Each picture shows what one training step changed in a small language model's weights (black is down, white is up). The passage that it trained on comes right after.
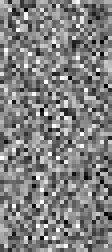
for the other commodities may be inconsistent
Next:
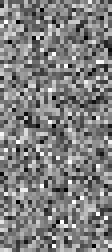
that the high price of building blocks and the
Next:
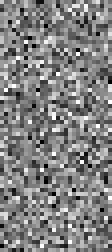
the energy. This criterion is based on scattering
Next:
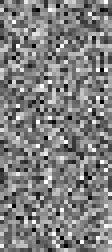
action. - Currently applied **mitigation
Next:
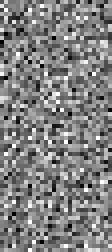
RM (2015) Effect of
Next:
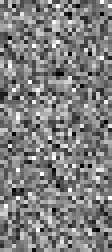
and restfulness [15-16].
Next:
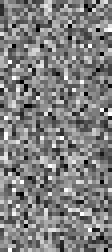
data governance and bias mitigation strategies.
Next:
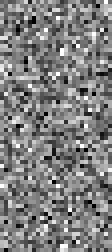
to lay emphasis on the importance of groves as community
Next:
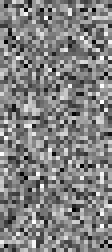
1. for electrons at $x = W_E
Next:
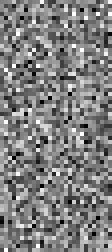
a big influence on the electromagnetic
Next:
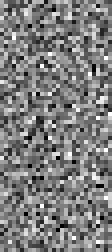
B₄C-reinforced Al
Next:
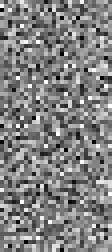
differences with respect to the “Roman Model”.
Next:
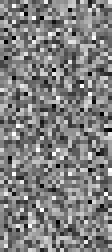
possible to study the geomorphological processes that may
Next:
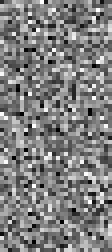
bentonite and PEO are obtained from
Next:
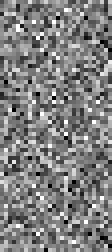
and the velocity component parallel to the axial
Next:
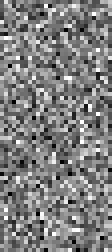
economics etc. We live in the 21st
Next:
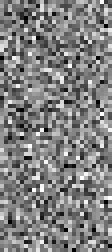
make detection of cellular components easier. 4.
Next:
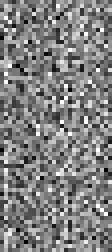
Group Size Density Abundance 2016
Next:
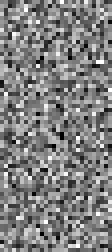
hand, asset-based Sukuk are those in
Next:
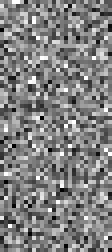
spans a larger dynamical range in our
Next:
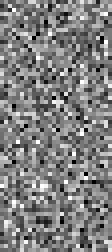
designs to explore cross-national social
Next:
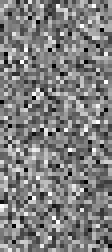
a contribution to the bulletin please
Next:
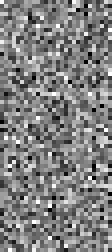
and D2 comparisons against G-PCC
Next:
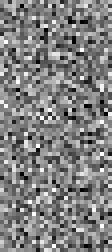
managers for policy generation. Policy managers:
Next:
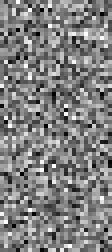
sheet; orange = location of H in the full
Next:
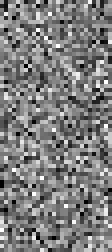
dried overnight at 110 °C and
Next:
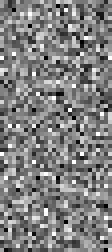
air.⁴ Sub-band gap optical
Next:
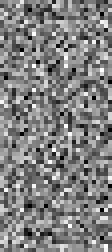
JAK/STAT pathway activation, more
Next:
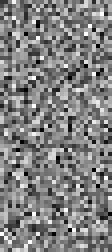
neutron source parameter reconstruction was estimated by the
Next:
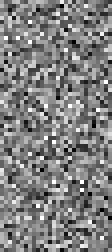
The author alone is responsible for the content and
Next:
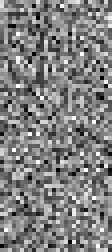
variation in that fear. The study findings show that
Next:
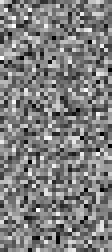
Pasqual (Ph.D.)
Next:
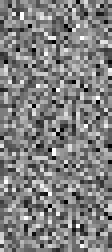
setting of his story is not in England,
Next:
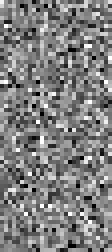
Second: Psychological indicators: They are
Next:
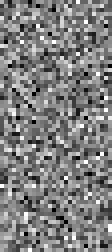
Biochemical implication of prenatal exposure to
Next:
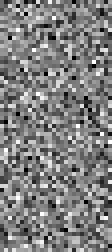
and led to the development of a whole family of
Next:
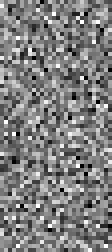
In this paper, the process is limited to 1D cases
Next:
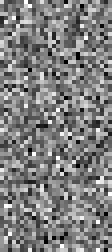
there are no conflicts of interest. Statement of
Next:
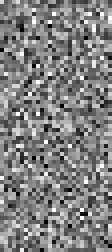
with photovoltaic systems is to extract the maximum
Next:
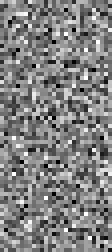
extract agar Difco (MEA: 20 g
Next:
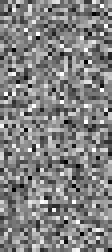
Let us highlight one program where the director also
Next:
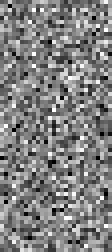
on Corporate RAG Systems Supplementary
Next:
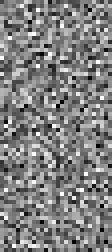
appropriateness, including the country's political climate, potential
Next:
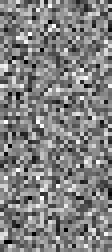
the sense that we have no idea of what the value of
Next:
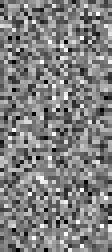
concrete structural elements such as a deep structural transfer
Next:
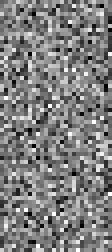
test & Dragendroff's test. The
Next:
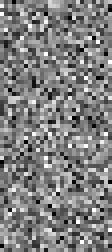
it—by analogy as (a) extending
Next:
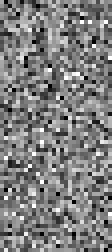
was raised regarding massive supply of regions that
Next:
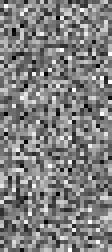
have a future source of potential. In order to retain
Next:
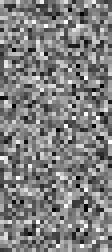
to detect ten features with a 28 Hz
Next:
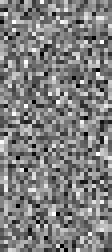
honey analysis by creating such standards and tools.
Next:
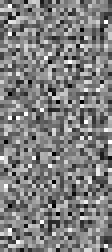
to antioxidants as antioxidants are involved
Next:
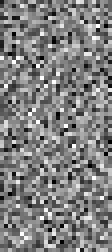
space, and the momentary population density inside each
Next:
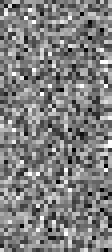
SESAME – An international research infrastructure in the
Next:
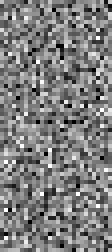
proforma. 3ml of heparinized
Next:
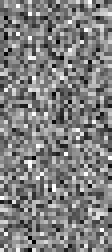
sagittal image (D). Discussion
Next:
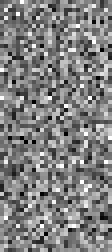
active power balance. Therefore, two PI controllers
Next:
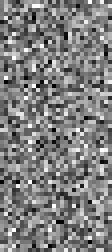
do not necessarily reflect those of the European Union
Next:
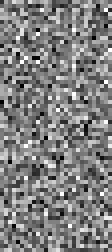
systems, which is gaining significant contribution in Africa and
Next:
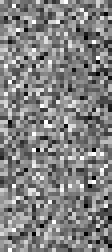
the location of the agricultural producer and the market
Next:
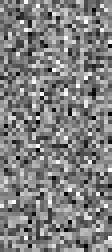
hence possibly contribute to achieving the purpose of
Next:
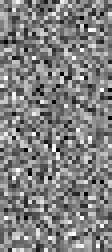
Tikuna in Brazil or Qom
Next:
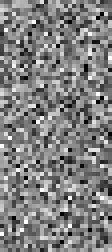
the presence of the electron-donating
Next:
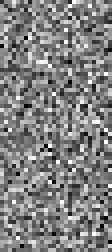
Offset pre-calibration Flasher
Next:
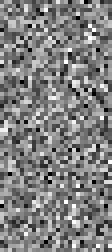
through semi-structured interviews, structured
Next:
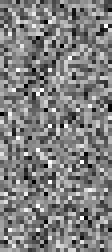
is a function of the genotype, the type of
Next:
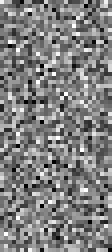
HCO_3^- , they vary between
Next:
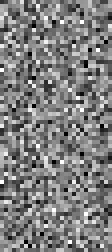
Ryszkowski *et al.*
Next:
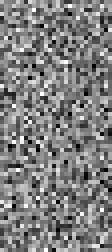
with MDEA, the addition of small amounts
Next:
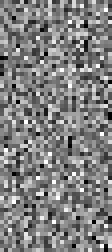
alpha, which is higher than the 0.05 level
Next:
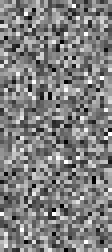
experience significant delays in maturation compared to their
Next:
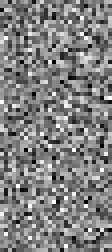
problem: Review and directions for future research,"
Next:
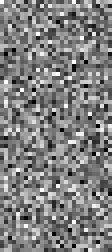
the mean scores for colour and appearance also increased but
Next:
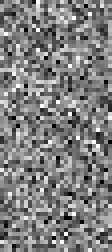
the interpretation of the independent samples t-tests to
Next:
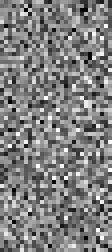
is to produce A_7 and locate it at
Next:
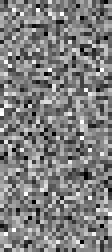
adjudged the nature of Keats.
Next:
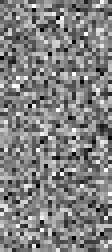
the organization and its performance. Finally it is
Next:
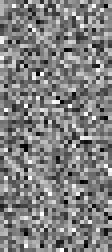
an hour. The cellulase activity of
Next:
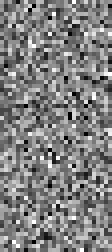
of database team activities GtoPdb Team
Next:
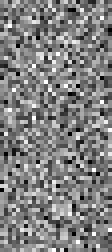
each polluter must achieve an economically efficient level
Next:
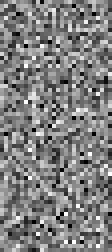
which new nodes are added consecutively, and follow
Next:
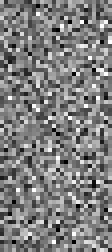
CaCl_2 concentration in DFN_1
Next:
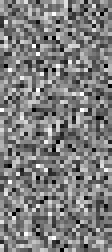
impacts of renewable energy infrastructures on biodiversity,
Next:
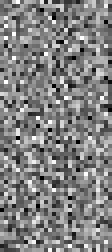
$$TC = FC + VC \text{
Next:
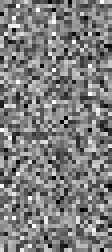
Mahmudali tomonidan
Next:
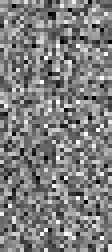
delay times may need to be adjusted
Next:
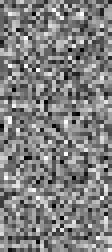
model for temperature forecasting problems.
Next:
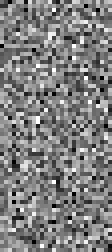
to form the external combustible cloud
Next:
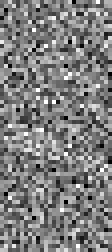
in Muzaffarpur district of
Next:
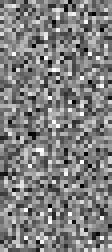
of interviewers may result in a less uniform interview
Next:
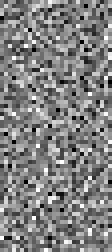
4. How often do you consult organisations
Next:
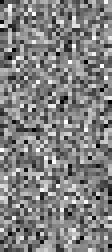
the immune system (Margeret,
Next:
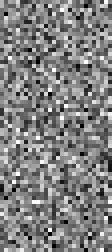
the application of phosphogypsum in
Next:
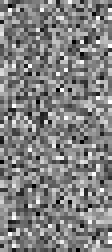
using discussion method. This is in line with
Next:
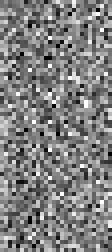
& Control Systems 8.7 16.8
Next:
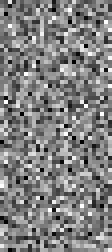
are stipulated in national regulations. These regulations
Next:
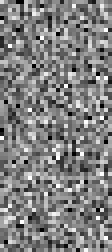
In this deliverable, the YUFE
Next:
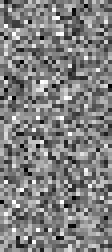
Flour; LSD: Least
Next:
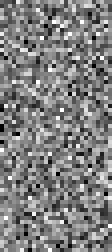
biodiesel. *Biotechnol
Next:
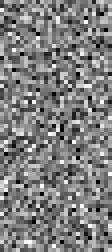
attacks, insults, maledictions,
